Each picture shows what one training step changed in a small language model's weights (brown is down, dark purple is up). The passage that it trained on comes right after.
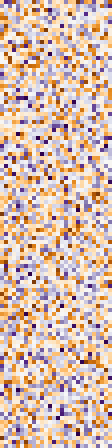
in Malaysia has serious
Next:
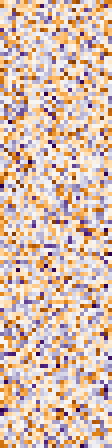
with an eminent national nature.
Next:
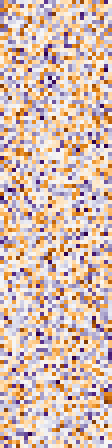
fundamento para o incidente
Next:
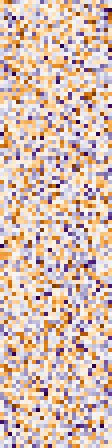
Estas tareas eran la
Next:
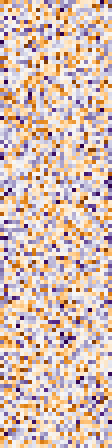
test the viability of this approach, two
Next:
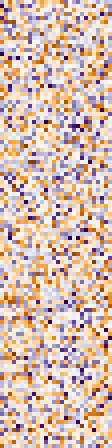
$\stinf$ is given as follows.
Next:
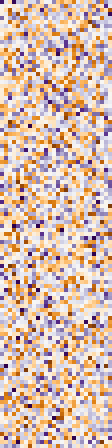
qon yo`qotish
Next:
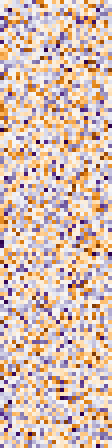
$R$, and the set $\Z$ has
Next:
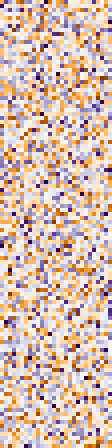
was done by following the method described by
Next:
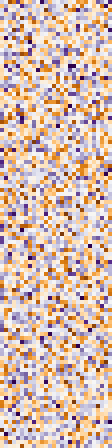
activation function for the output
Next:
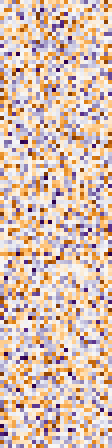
The treatment of ruptured
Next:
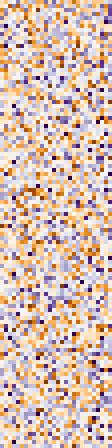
Branco, J. O.
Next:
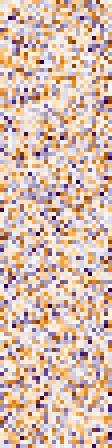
recovered, underwent docking
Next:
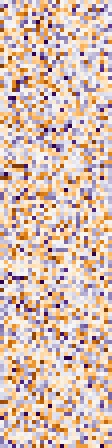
of minimax estimators. The
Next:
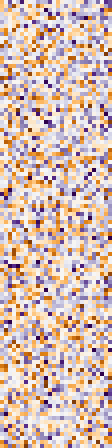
xizmat qilmoqda.
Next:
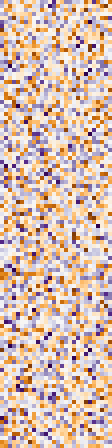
to the Mission Console according
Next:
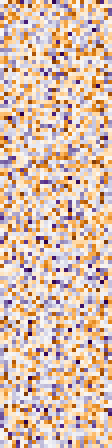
свойств мясного
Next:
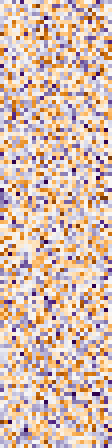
Buxoroda teatr
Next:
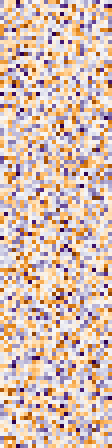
following assumption on the noise matrix.
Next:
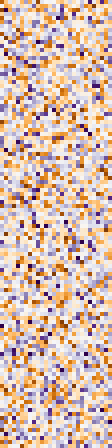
the water quality state [7].
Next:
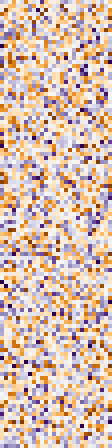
is designed for showing and studying
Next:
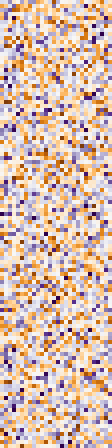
the resin, the composite with
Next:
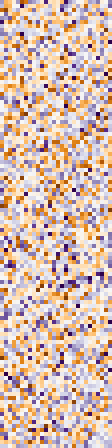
learning: An empirical study
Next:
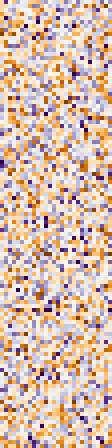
and coagulation parameters were
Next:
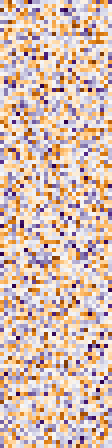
lambda des $\ell$-groupes de
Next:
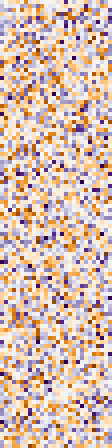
support this thesis, we first give
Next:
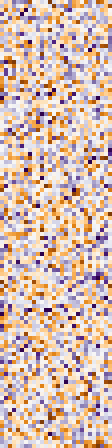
is moved to $x\pm
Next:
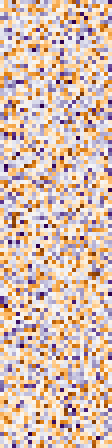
described in eQTL studies on
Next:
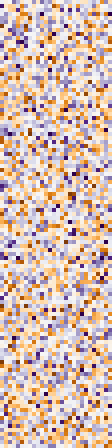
a gestão da escola e a
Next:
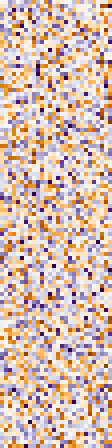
muolajalarda agar
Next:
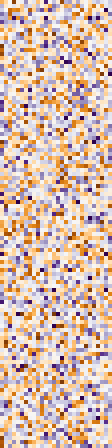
وهذا ما
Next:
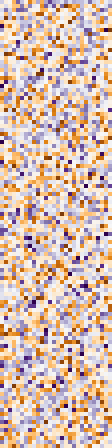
[hand surface])
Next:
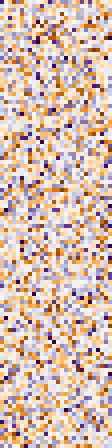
they probably occurred within
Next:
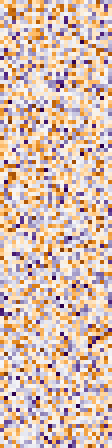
deve-se reduzir a
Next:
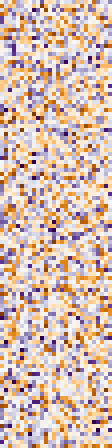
studying the implementation of the
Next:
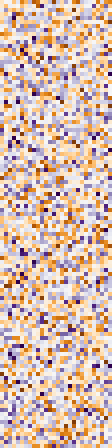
substituent of the studied
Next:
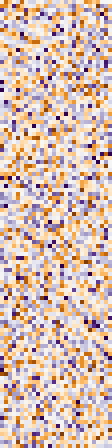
Hugo Bustamante:
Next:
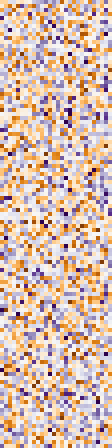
il coordinamento che si
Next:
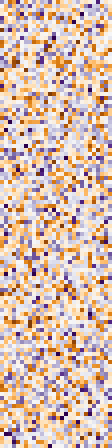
by using formula that help them to
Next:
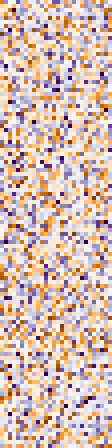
the questionnaire consists of
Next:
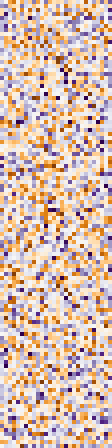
breeze embraced him, the
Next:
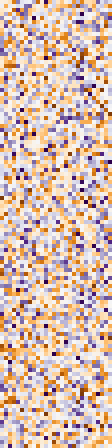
that $C_1 g_0 \leq
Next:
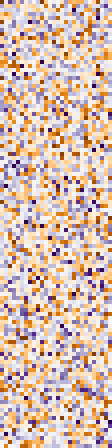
can be applied. The robust
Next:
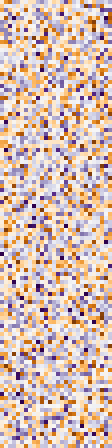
son educadas para asumir
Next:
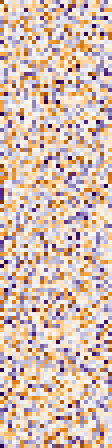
function $f$ on $\vnm$.
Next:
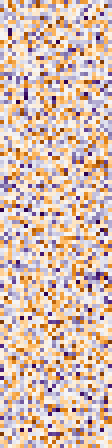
is a constant, independent of
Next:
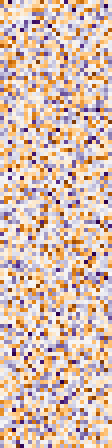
is a probability measure. Let
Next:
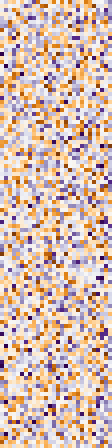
$K$ and $L$ are
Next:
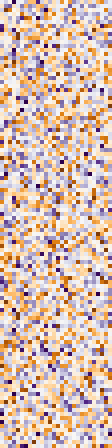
niacin (Bhardwaj
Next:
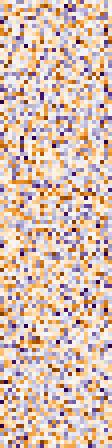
consemnare a măsurilor
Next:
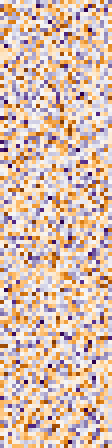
pronounced effects reported
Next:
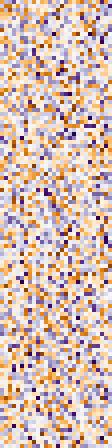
указ. соч.
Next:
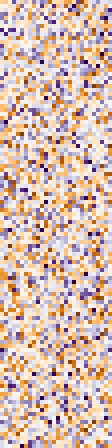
es aquella donde el
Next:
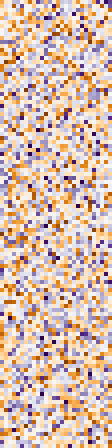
as reduced homeostatic
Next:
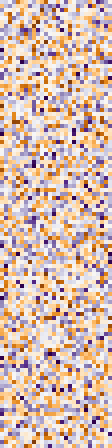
an invariant modulus and the
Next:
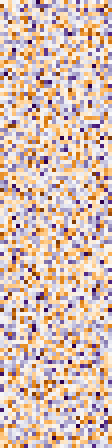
time. Objectives: This research
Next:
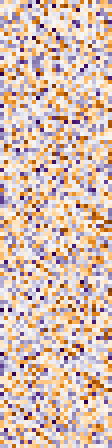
disadvantage that it can not
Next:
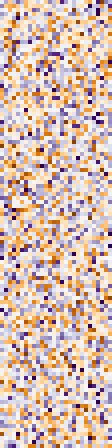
ma'lumotlarni turli
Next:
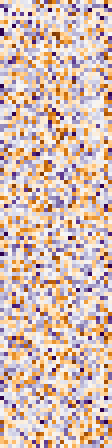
symptoms of hyperactivity
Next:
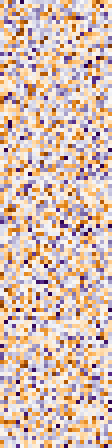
effective treatment of knee
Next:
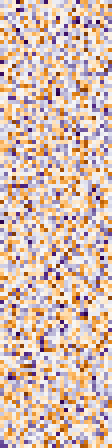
$is real-valued when
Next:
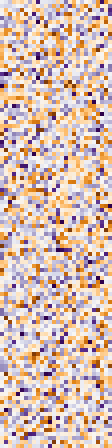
\jour International J. of
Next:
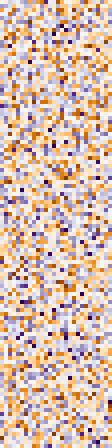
routine carried out from
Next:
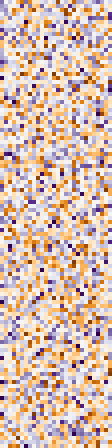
to be a unified approach to these
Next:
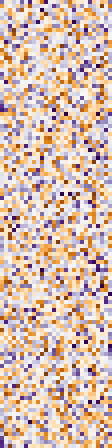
and Kumar, 2023; Figure
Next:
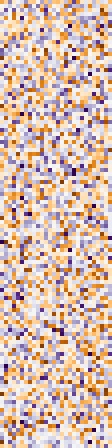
мы обозначим
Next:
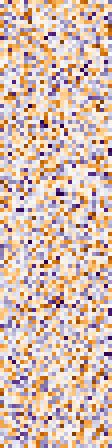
it spreads more often via
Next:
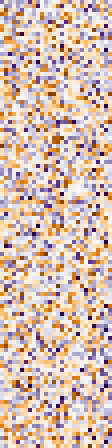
Higher than Maintenance
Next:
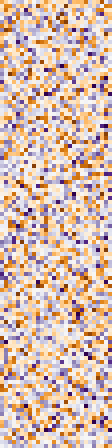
the contact invariant shed
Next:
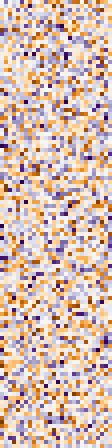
para impedir os abusos
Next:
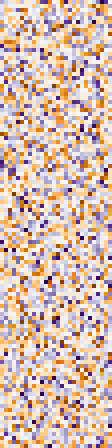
to writing ; that we did
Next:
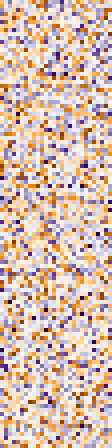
de dimensão operativa, que
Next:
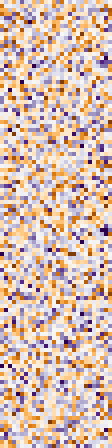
unanswered questions."
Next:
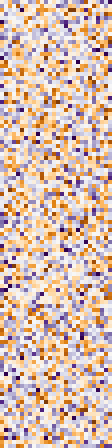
formulation (\ref{KG model
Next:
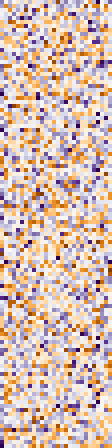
maximum power point tracking
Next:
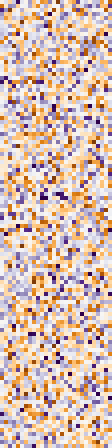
Suvonqulov Husan
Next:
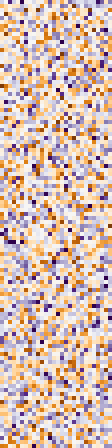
express categorical variables.
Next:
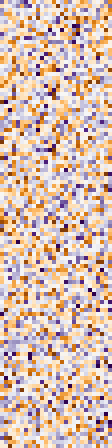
are called {\it the Bethe
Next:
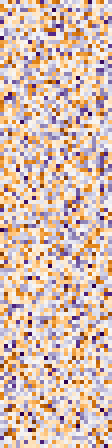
zone of $U$ is deformed
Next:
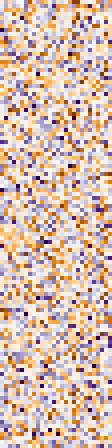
Mathematik\\ Universit\"at
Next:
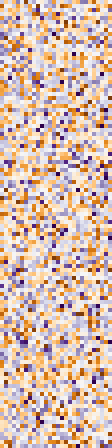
VOCs emitted from the
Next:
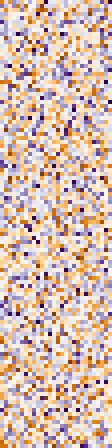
(2019). Penerapan model
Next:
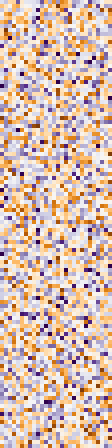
antitelolar organizmni
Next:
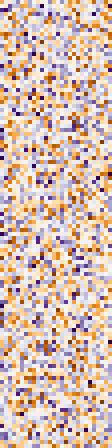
ma'naviy yetuk
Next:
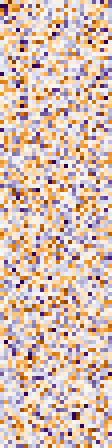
strategy is to produce the same
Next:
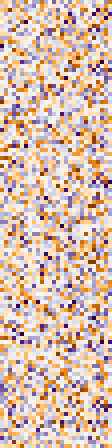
KONDA KONDA -
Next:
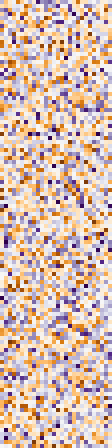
is standard, every extreme pont
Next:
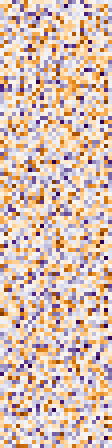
disseminação de *fake
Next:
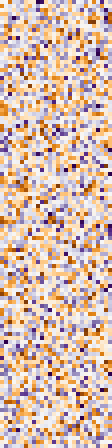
areas in mathematics because the
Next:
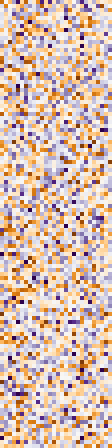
forma autónoma, y con la
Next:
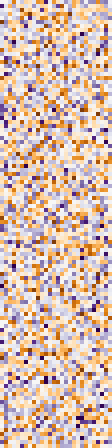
when $(\alpha, \beta) =
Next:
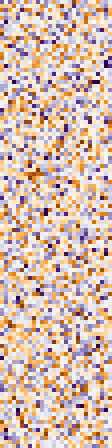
quiere transmitir. Es
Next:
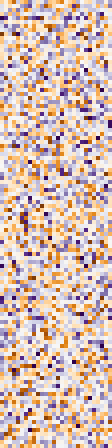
– the threshold mass of class
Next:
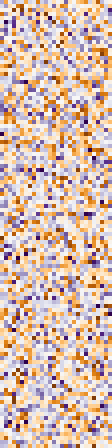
dienen, die diese
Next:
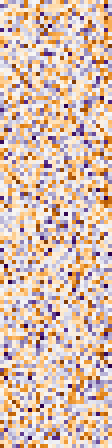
using the principal component method.
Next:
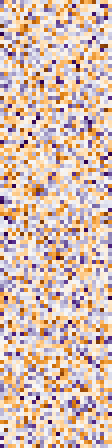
letretan, aditu batean
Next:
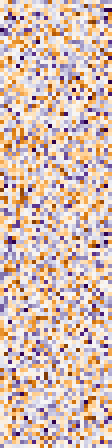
entregas rápidas,
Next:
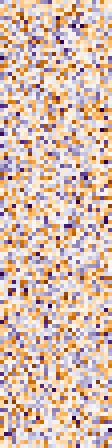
differences between specified nodes within
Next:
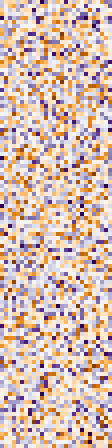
or slow. Hence, the
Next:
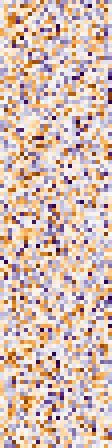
bilan amalga oshadi.
